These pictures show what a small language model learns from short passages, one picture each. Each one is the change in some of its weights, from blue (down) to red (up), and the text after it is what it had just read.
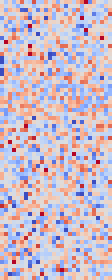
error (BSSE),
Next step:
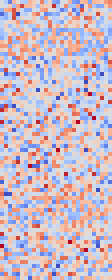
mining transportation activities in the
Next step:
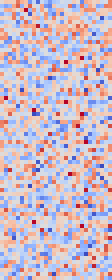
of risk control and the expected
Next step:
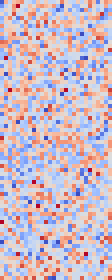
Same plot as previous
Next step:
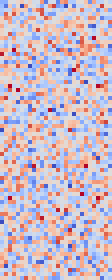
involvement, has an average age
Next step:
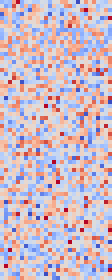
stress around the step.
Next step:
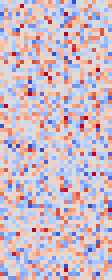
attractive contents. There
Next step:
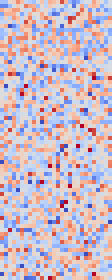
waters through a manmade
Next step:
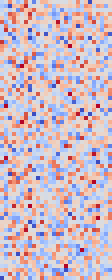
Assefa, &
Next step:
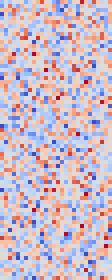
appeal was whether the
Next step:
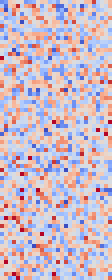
questionnaire-based survey from
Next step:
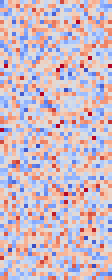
Support Operational systems that
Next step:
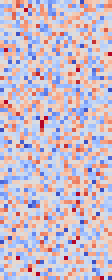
of lectures followed by
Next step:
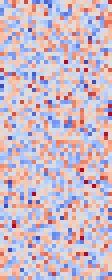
and the oil obtained from
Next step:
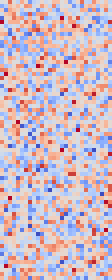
means and geoinformation
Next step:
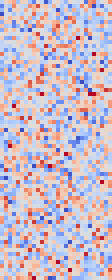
this paper as no new data
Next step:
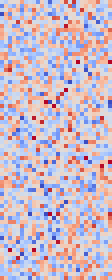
improving the outcomes of patients with
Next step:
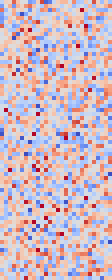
time of the volume of
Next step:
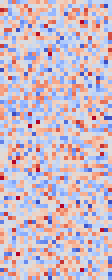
some countries have agreements to
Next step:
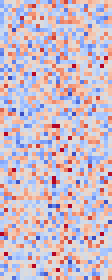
methods were discussed to address the
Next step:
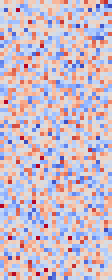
(IBMFS) characterized
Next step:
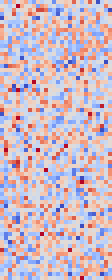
Sagarmala project.
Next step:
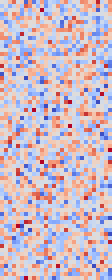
perceived stress, assessing perceptions of
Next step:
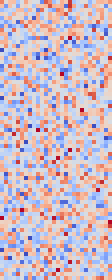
and perpetuated
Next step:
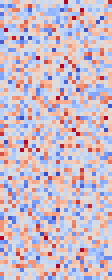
securities or vice
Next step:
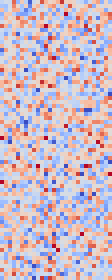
turnover is thought to be
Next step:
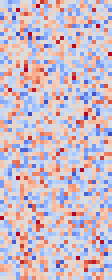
Medical Devices Regulation
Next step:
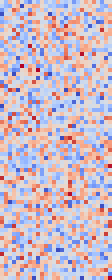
specific disease interventions, notably
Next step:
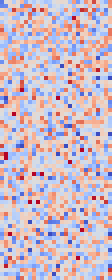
effective heat insulation.
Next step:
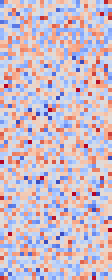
wind and waves with worst
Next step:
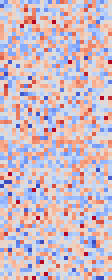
theory of the hierarchy of
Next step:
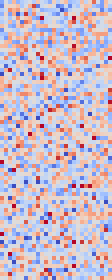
recombinant cellular interpretation of
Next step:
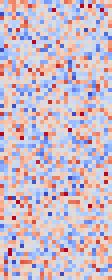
to remark that in the
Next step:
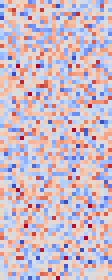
number of industrial enterprises may
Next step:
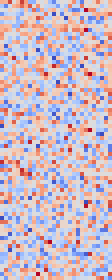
for the expanded uncertainty from
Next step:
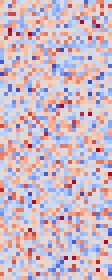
Plge - Piling;
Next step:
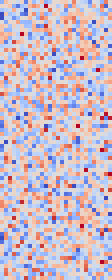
94% accuracy, with
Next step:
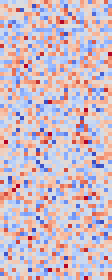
of languages on the students'
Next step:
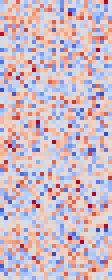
PERIODS AND
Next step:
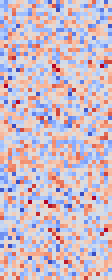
study were proposed to the
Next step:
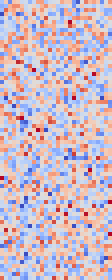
resin solution for several minutes
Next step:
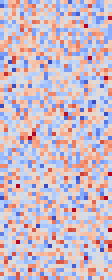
model and perform the randomization
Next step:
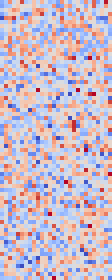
values decreased with increment of
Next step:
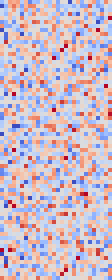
model, individual optical components are
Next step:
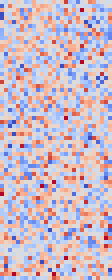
associations working under the
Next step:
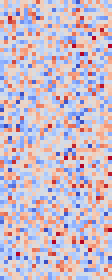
have polar pointers of
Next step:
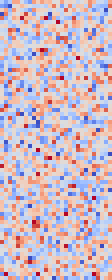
foreign university. If this occurs
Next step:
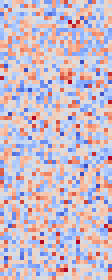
due to its material characteristics.
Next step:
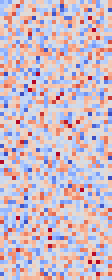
Chelate dissociation
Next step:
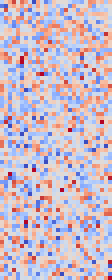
an eye out for?
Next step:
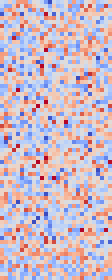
in the range of the surrounding
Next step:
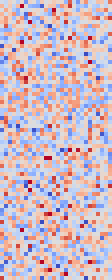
state $s|i$
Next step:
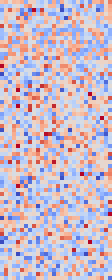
after removing zero difference
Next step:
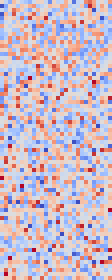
species seaweeds from
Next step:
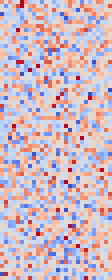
for strategic agendas to
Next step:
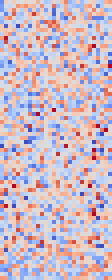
BSE practice. Except
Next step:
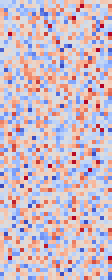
Extensive 2 Training
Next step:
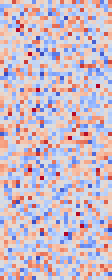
potentially impacting the perceived
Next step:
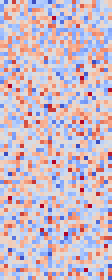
higher among the pregnant women
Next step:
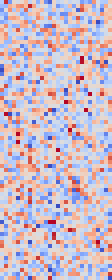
as excellent and 36%
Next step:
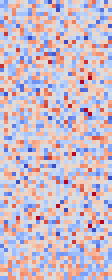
study covers the three
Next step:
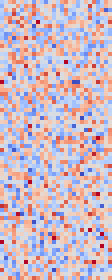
PCS Networks need to
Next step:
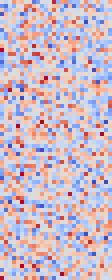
remains unsatisfactory in
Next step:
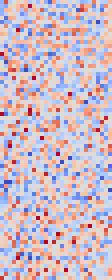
as the anticipated response of
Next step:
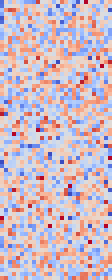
evaporated to dryness
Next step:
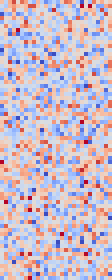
to receive the feedback from the
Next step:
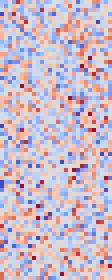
support in catalytic
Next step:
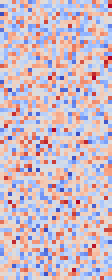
additional power of particle mass
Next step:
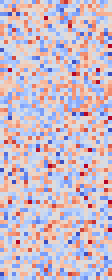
robotics to perform the
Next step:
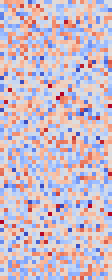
source neutral grounding leads to
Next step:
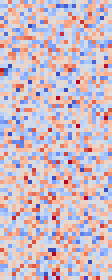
degree of distress were analyzed
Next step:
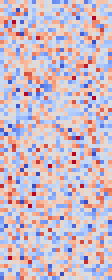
Estimate Std
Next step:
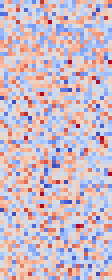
Table 1: Age distribution
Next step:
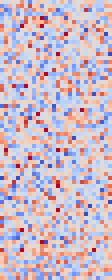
paperwork for shipping
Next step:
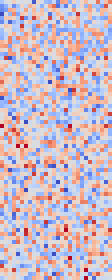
were divided into 2 parts according
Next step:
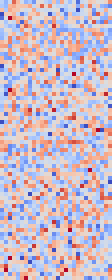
protein and fat metabolism
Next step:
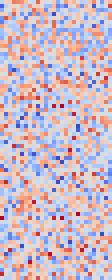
be observed that the soil
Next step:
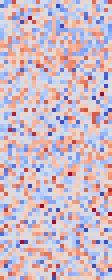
disease progression, and treatment
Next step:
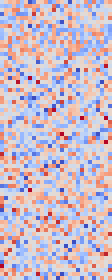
voltage is about 10.5
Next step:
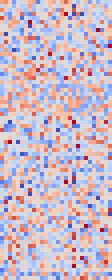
temperature indicates that compressibility
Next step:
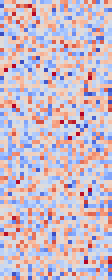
Presentation of lower
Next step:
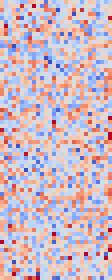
the subject matter, and to
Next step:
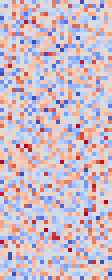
is adjacent to one
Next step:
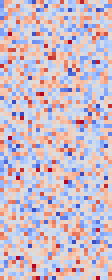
Figure 1 is actually an abstract
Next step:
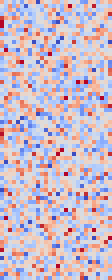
wear and tear over
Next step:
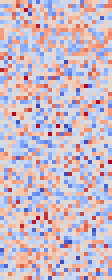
of the relationship between a cause
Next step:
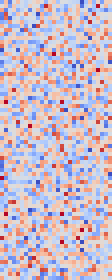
(SC) waveforms offer
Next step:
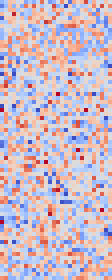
difference approximation The heart of
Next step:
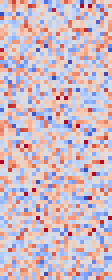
to the development of road infrastructure
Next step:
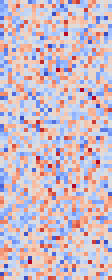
analysis: A prospective analysis
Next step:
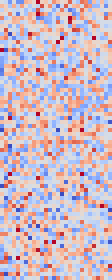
leaf sheath extracts of
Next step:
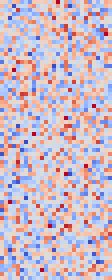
Piezoelectric materials
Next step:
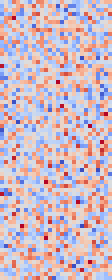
16 elements in a square
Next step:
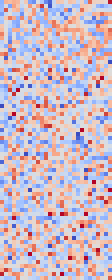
the other filter’s
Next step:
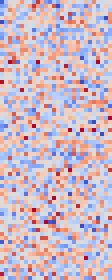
results on other lines is being
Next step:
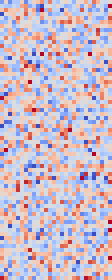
likes doing things with data
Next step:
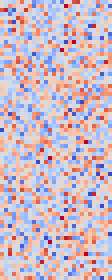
of medications in populations.
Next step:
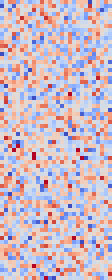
This is also seen in the
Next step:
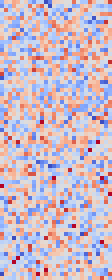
the algorithm to generate similarly
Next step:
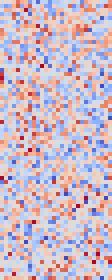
of some process or actions in
